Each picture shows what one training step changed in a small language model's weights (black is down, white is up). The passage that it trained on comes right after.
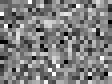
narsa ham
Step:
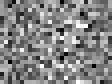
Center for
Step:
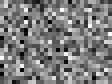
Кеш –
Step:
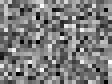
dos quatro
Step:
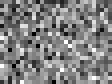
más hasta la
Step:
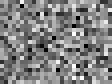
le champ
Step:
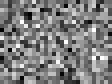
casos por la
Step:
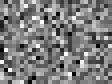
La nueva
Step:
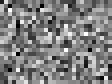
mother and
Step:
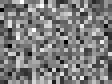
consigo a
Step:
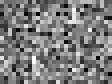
van een export
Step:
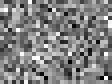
a mít
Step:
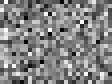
до метод за
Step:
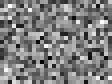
tons ou
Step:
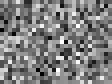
in quanto
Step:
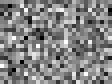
Bunda u
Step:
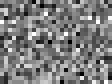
confecção da
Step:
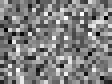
от типа
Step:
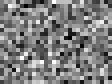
amparado en
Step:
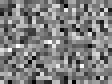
balki har
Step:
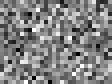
la carne,
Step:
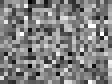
yang saat ini
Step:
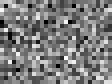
dacă este
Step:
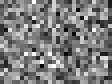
En estos
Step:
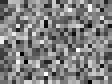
fost să
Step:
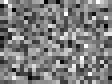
as ruas
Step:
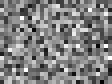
theory of
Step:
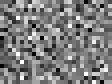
- matndan
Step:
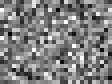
as a means
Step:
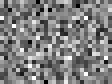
la quinta
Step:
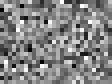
influencia as
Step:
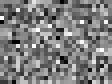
donc de
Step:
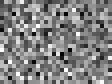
en que la
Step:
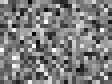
pe teren,
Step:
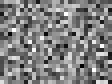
N T E S
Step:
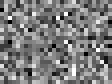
its role
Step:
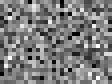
após uma
